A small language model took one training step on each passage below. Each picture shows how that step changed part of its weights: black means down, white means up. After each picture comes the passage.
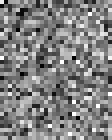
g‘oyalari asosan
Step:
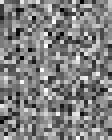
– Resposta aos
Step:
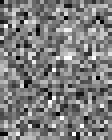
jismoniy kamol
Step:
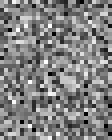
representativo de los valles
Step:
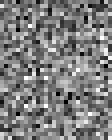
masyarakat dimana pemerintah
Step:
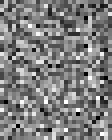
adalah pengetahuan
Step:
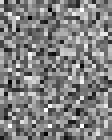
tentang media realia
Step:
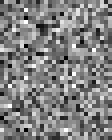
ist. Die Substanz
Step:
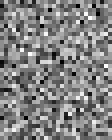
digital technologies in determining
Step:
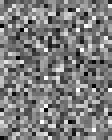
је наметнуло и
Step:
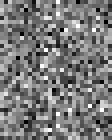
и утвердить
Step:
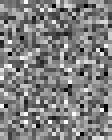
Ash Beckham /
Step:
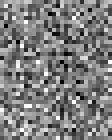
- 80 Stedelijk
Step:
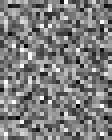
asarida tegishli
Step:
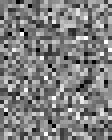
uma educação de qualidade.
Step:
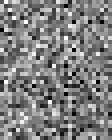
edi. O'zbekcha
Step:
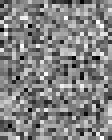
por TIC, cuyo
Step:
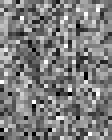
много, это всего
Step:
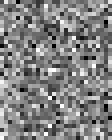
statele trebuie să
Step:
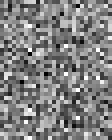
(PU) untuk
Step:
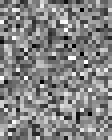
mía. Debemos
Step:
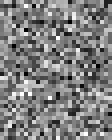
– to stop.
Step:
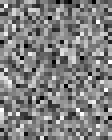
z jego teologii
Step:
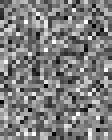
взгляда на
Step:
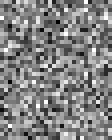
dei trapassati:
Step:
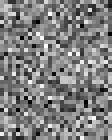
genes que podrían estar
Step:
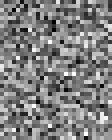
cadrul unui
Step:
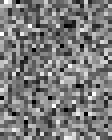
в условиях вивария
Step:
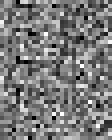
2 хивчинли
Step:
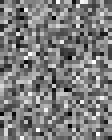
çok metafor içeren
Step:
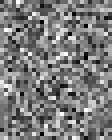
для ліквідності без
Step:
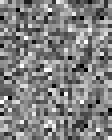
This research aims to
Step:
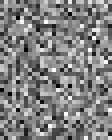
производственной деятельности и
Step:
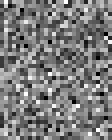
kattalashtirilgan yoki
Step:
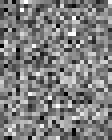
acompanhar o ensino
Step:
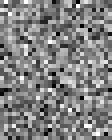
thus helping
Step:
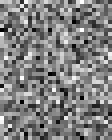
prove the validity
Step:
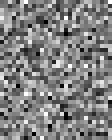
N, Stoddard
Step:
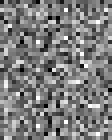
“lazer va uning
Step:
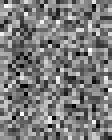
каби хазонга
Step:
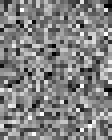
riesgo para la
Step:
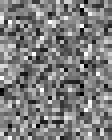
va ko'nikmalarini
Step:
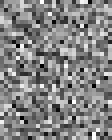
им. акад.
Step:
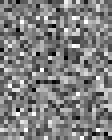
interculturalidade nas escolas
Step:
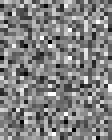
muammo hisoblanadi. Bu
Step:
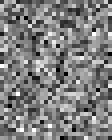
України від 9 лютого
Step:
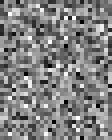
Pemberdayaan Masyarakat
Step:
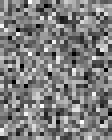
перетворюється на
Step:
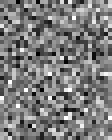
talab qiladigan texnologiyaga
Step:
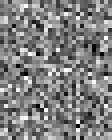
ظل عالم
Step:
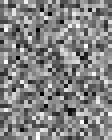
orasida chuqur
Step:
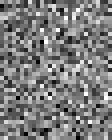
ninguna de las
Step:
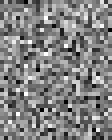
todos los Estados miembros
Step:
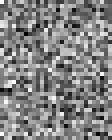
abordare din perspectivă
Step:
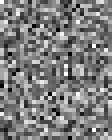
dacă datoria
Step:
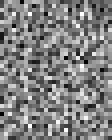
[que] cuidadosamente
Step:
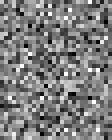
yang berlaku di
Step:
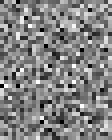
State Support of
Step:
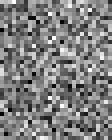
pudrición del
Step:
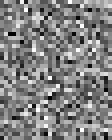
sol tiykarda
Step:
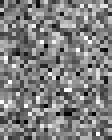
javob beradigan va
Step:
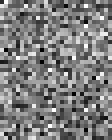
Fan bo'yicha
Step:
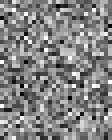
des questionnaires,
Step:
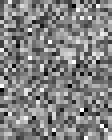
que com o produto.
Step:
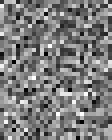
України, яка за
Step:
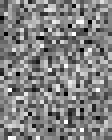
a se sentirem
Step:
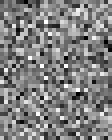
interesses de outras sociedades com
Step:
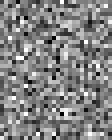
bilimga, matndagi
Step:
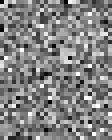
therapy of
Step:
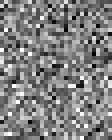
international experience. It
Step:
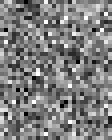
лише через одну
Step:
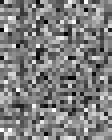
bo'yicha davlat va
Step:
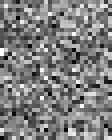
funcionários da empresa.
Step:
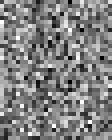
area where the
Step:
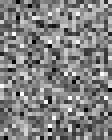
individual ou coletiva,
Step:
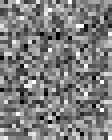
Shundan so'ng
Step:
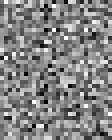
ill-health in
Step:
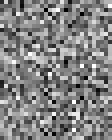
Anlass genug, im
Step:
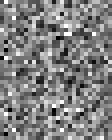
yuqori bo'lgan texnologiyalarga
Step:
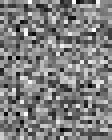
mercadorias e
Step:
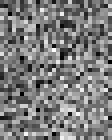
etishi tushuniladi. Bu
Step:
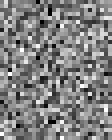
ruxsat berilgan
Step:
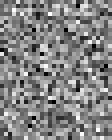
son percibidos o
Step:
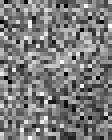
Enrique Gamero
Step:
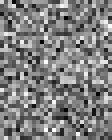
matriz de informação 4
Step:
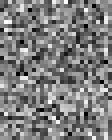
qadimdan rivojlangan.
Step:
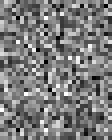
та фінансові
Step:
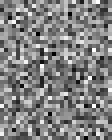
quer que se seja.
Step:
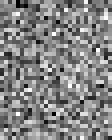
de solución presentan una
